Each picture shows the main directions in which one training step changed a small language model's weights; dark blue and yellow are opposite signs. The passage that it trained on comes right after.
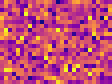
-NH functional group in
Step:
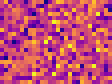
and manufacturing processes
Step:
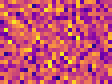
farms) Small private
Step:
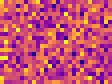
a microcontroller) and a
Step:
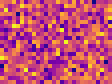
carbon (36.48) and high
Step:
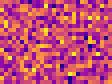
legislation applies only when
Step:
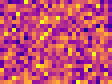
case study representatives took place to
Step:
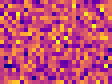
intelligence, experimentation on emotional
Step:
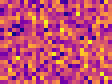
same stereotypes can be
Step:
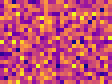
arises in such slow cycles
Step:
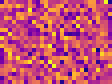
festival, European
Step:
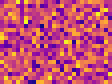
two dimensional interpolation,
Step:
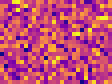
little exploration of the
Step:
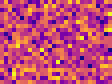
on the present compound is going on
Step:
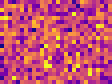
lead to notable changes in the
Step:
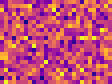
or, in some cases, the need
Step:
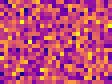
Library Innovation through
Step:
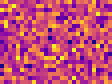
to obtain the recalculation of
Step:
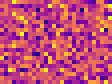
is the connectivity of
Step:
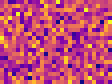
data for further processing, we proposed three
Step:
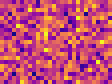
inference overhead. Across
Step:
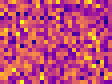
approaches favourable to
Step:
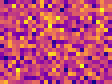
using Yamane (1967)
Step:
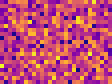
of the deconvolution; they
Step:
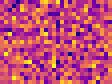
jaw. At first, the mass
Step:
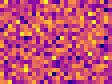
the two is the presence or absence
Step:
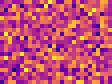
tissue exposed. The animal is
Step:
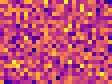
Excellent Student Thinking
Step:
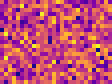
of articulation has the advantage
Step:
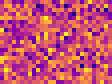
so that damage to the soil ecosystem can
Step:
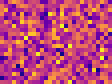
studies however emphasize the fact that
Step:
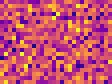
program, in consideration of
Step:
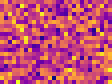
elemek için
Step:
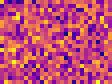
Figure SI-8:
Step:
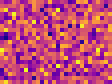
et al., 2022; Cooper and
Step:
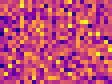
measurement of weight calibrated balance
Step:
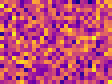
Error category
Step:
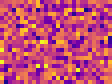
in England. A report produced for
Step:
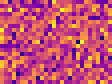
¹Faculty of
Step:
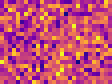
tools for the formation of environmentally
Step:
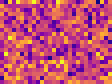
ORIGIN The content is based
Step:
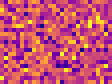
However, certain high harmonics and
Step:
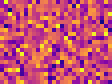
(the false alarm)
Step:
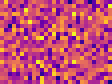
new forms of discrimination that may
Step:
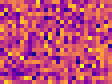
as starter for 10 •
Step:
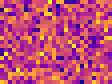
Speed on the Efficiency of
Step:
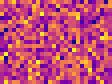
to the use of each component separately
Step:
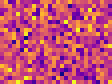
following: Research Question One: What
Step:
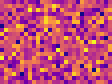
in case of the emergence of
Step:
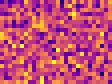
consumption. To avoid these problems, we
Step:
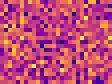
public setting. Individuals who
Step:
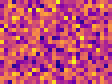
of microclimate variables in
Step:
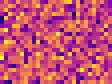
water quality and water quantity among the
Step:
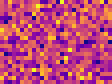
our first model. The gaps between
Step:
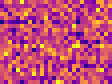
Robin's inequality
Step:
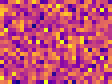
This is the same as the results of
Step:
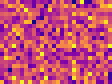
entries stored in hash
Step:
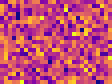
chloride, Portex
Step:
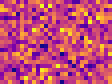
largest stars can be
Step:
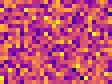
irony and lying
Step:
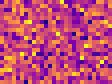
SA oligomers, which
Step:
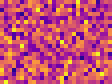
brief or shallow
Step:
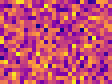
*Sus scrofa*,
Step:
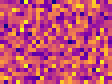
being an abrupt alteration
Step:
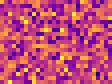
problems, flu, itchy
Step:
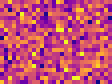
Analysis and interpretation was done by
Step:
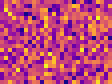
**South Africa, India,
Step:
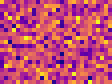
of architectural invention concerns
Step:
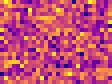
are given. Experimental About
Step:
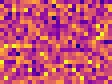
is af- ected by the
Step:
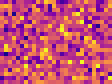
held by Teflon are
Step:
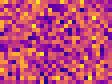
and lack of health and service
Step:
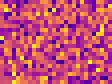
different amounts of fibrous
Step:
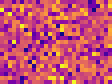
D, Q) where p represents
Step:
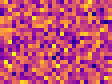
treatments. The technique is applied to
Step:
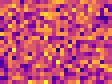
and be followed by serious effects at
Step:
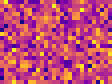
L has a 9 species were reported.
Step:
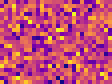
marketing of different bamboo
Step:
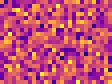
index [–] SG
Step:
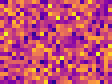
The sample is heated to the required
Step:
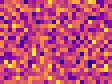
*Ubasic*. One version
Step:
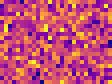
We assessed adherence to five
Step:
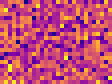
cost of CO₂ avoided of the
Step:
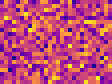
only a previously study suggested that
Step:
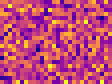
emerges from the path traveled
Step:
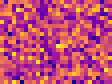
viewers desire to travel to
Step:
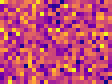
and the level of their test
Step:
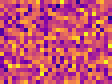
for research, innovation or policies,
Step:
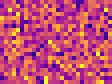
spectrophotometer. All experiments
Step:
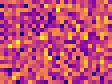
with oro-esophageal
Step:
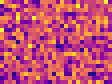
most frequent neuro developmental
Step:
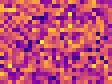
*IEEE Transactions on
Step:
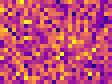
group shows significant difference between pre operative
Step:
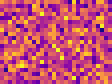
to, or understand how to
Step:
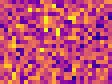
in solution has been studied by the research
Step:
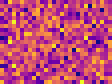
Table 1. Data Collection Feed
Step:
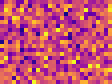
delineate the region into
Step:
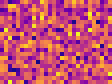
implementation included parental involvement issues and
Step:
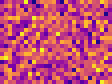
despite the improved conductivity of the
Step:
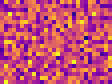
level, 8 g/dl)
